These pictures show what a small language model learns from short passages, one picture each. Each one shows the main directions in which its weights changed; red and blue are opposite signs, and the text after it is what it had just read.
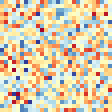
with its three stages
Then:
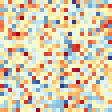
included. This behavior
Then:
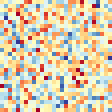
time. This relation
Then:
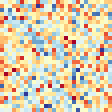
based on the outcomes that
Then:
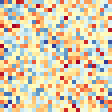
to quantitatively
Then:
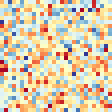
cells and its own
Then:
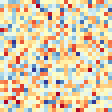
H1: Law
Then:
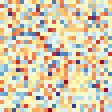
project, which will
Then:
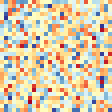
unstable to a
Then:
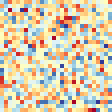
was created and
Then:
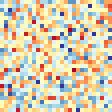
here. The first
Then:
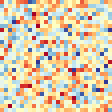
The results of the correlation
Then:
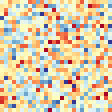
of the sampled
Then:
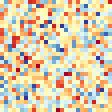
stance is that
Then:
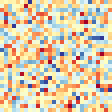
model the multiuser
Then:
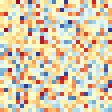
intertimes. In
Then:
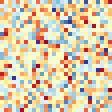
of Athens
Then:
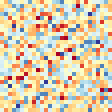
Figure 1 Column
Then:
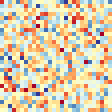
This is a reasonable
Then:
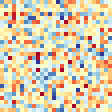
his/her permission
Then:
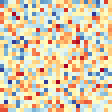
that $d\ast
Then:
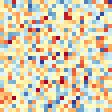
rotate the
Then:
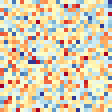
become available. In every
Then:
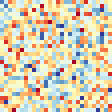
couplers offer the
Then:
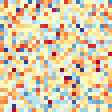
for the IDS
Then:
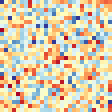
However, these tools do
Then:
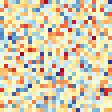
needs to be on the
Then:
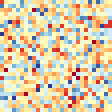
related to the transition probability
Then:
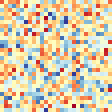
coordinates the necessary
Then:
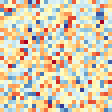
are adequate to
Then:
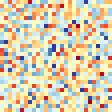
SD and ASD
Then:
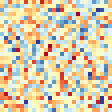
first semester,
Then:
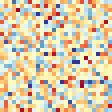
prophets started
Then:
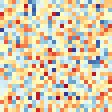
compare several analytical
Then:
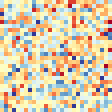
250 that we have
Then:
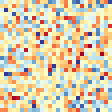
highlights that the
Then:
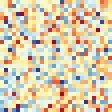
substantial amount of
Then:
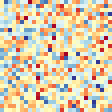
the characteristic time
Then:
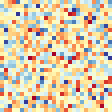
the dephasing rate
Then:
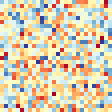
the smartphone
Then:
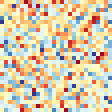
have yet to
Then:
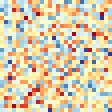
generalized normal form for
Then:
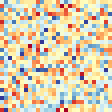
of ethical and
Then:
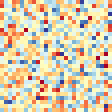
life skills of effective
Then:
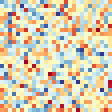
parameter $b$
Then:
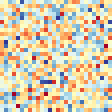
2 just shows the dynamics
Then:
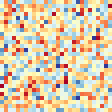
we remark that,
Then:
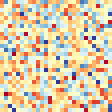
time taken by each
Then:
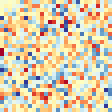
t) and changes p
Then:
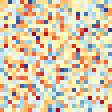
transfer $k$
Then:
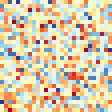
median time to
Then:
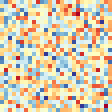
that the primary result of
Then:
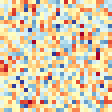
progress from its
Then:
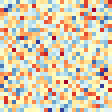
exploited for
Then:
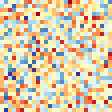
frequent flaring
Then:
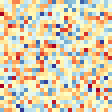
form of gastric
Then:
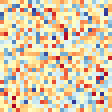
type of study assists
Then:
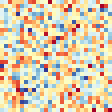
In one dimension,
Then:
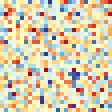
an important body of knowledge
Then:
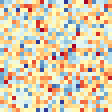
with 100\% efficiency and
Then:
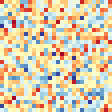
concerning the
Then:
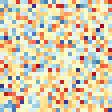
be carried out by
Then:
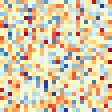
(a) and
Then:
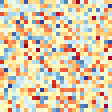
perceptions of
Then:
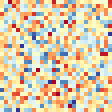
PLSs with
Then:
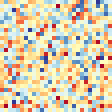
the newly published
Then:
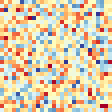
division between electro
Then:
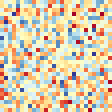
for producing cold
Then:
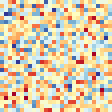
been measured directly on
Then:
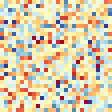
only; within each field
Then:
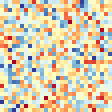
order to optimize system
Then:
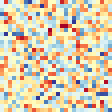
the body, reaching
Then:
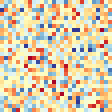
the leading instability.
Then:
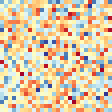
The aim of the study
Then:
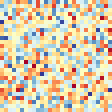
by Hartono
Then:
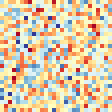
colleagues in
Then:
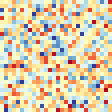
conclusions in
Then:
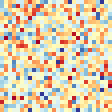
displays the regression
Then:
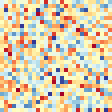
chlorine might
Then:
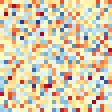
your doctor
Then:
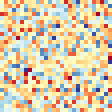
in either the central or
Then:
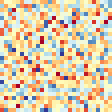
task is to identify
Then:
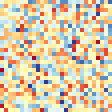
work may have applications in
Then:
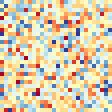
should be clear at this
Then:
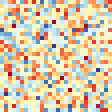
which is supported in
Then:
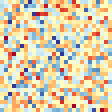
nanoscale particles within
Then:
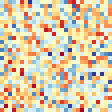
average UK general practice
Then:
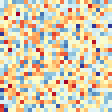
temporal and spatial
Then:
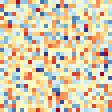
technology Service,
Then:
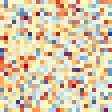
of data analysis show that
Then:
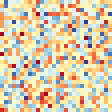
of random polarization
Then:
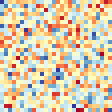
vertical FL process
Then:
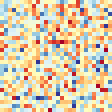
of the paper,
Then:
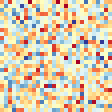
at each of those five
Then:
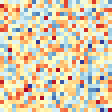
plants gained
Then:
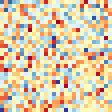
substrate and
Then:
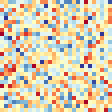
detection rate is proportional
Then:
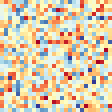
of listening
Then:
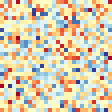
International Journal.
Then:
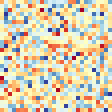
and antenna factor
